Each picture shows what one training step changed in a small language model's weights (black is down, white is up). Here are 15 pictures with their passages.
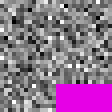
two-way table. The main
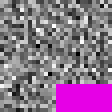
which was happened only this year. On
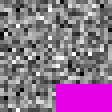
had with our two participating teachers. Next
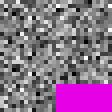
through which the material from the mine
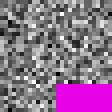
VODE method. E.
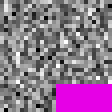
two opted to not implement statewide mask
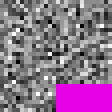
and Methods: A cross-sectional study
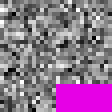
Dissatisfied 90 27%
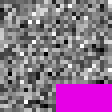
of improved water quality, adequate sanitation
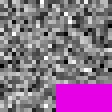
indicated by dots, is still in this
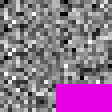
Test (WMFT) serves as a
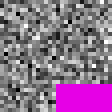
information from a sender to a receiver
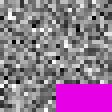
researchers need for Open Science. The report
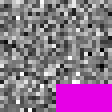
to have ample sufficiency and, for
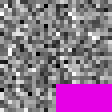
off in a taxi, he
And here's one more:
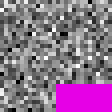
\text{cm}^2$) and high
